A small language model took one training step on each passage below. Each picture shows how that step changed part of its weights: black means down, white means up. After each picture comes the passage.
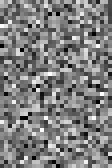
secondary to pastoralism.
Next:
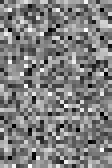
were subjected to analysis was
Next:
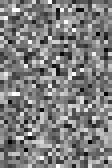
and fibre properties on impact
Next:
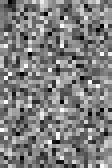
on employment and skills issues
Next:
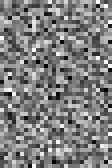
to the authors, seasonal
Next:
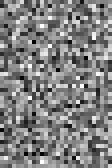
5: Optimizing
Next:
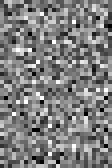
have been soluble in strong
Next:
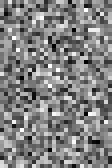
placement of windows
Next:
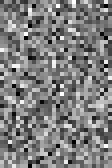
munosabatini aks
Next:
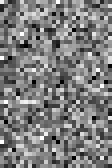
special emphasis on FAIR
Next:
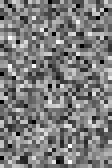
performance appraisal –
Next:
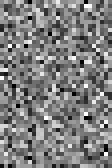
mantle, and rim.
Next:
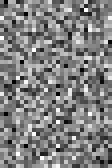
to the conclusion that the
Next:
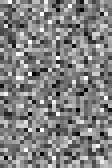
that prepares individual students to become
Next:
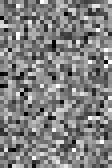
и тех же входных
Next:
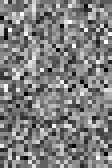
los tzotziles,
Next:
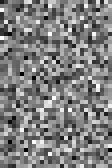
body of research on environmental behavior
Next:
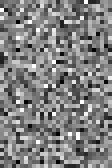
and social media support 17.57%
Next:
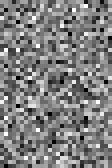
and H7N7 and
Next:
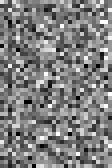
II Part D.
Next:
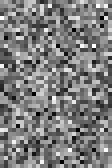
theorist Marshall
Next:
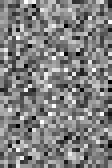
sayap. Bagian
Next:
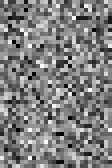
memahami maksud
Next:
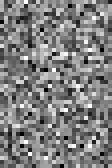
point spectral measurements have
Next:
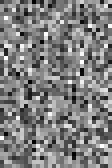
ichki nizolar
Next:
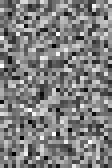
for the development of novel
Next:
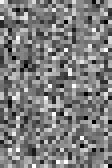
u CL/APT
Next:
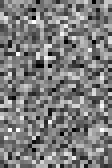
Volume of composite,
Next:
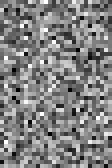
proper resource management mechanisms should
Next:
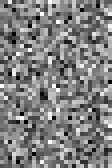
of objective colors in
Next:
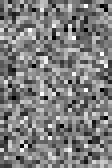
is impacting so heavily on
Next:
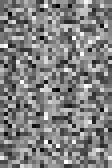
asoslaniladi; -
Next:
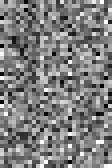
digital (Cabero Almenara
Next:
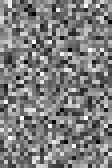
to support additional business pilots
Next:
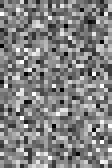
Розенталь, М.
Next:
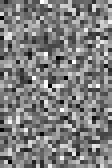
проводили в 1–3
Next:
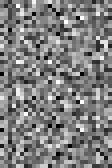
in (17) as a small
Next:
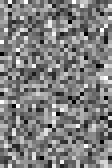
katta hajmdagi
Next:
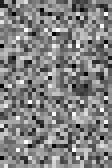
turlaridan hisoblanadi.
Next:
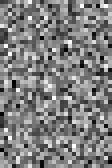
tamoyillari: -
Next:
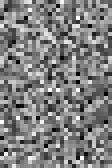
is the "sealed lead
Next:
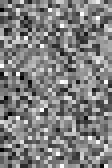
actual figure closer to
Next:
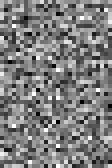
the functional appliance treatment.
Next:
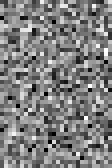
или спокойно
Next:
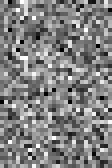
TIMPs. It has been
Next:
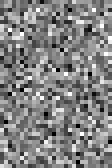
and whole epilepsy and
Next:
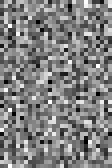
Satrlari mavjud
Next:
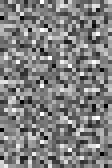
книжовна и
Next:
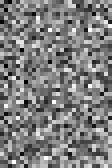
coordinates. A second
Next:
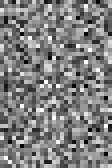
*clustering* dengan
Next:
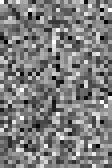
topo do gaseificador,
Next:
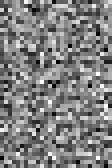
Information Technology as
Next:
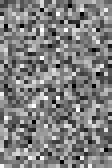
conflict and a solution to the
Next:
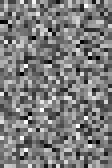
computer based information tools to
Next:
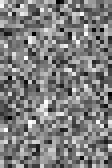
Rishi Sunak delays
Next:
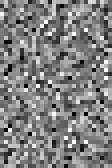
de los jóvenes que
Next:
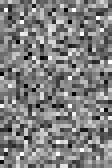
las cuales sufragaban
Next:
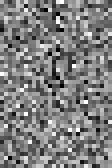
study, 13 bacterial
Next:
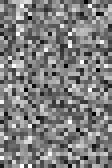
file. 9 type: software
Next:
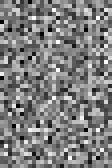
vendrás en paz con
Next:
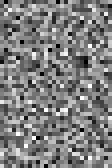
tashkil etiladigan,
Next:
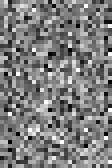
R. Lander, &
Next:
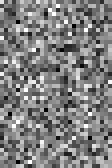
and contemporary theories.
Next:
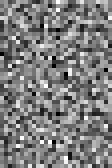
- *The width
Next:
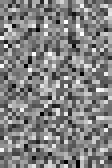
ham jamiyatda muammo
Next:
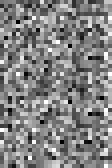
learning areas. According to
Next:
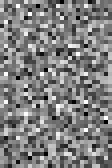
delight, Of power, of
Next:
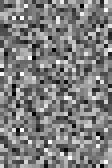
milliy davlatning
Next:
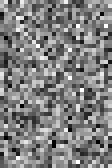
studied. Young's
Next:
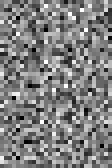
maishiy mehnatini
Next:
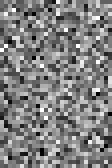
engineering current densities compared
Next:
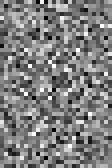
Though the yield of the first
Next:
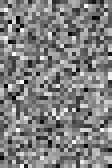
for words also increases.
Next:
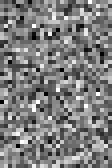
Therefore, the setup of a
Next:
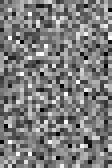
ILM-FAN VA
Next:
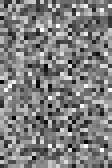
in 2021, while in previous years
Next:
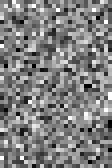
epidemiologic and
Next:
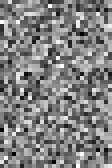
equator. Finally, I
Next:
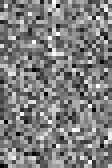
orqali ochiq va
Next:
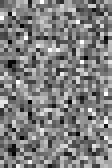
of Public Finance and
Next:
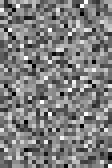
increasing presence, driving out the
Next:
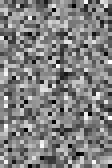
the current and updated information about
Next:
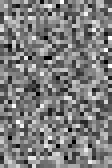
N N V Unanalyzed
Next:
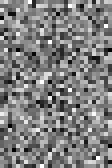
Mining and Geology
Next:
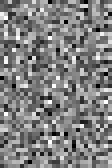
ko'rinishi quyida
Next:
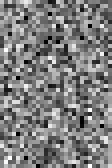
reversal. Thus, one
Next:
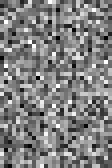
purified nitrogen gas
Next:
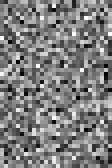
in the context of recent transmission
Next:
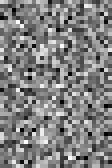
stagnasi dalam situasi
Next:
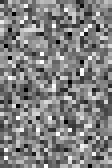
metal ion is enclosed
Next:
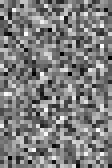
longitud será determinada por
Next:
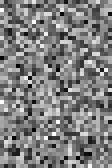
to the particular strength of the solution
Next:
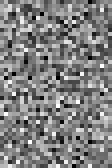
cases were found in the age group between
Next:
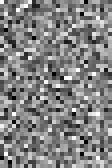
that the model of wind noise
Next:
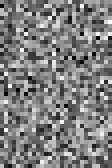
havo azotini
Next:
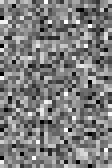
Date of Delivery:
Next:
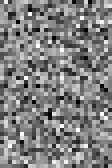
groups were taught through two different
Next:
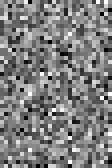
organizmlarga va organizmlar
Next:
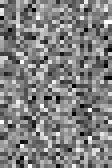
once the user has interacted
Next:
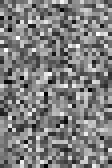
Handoyo, & Maria
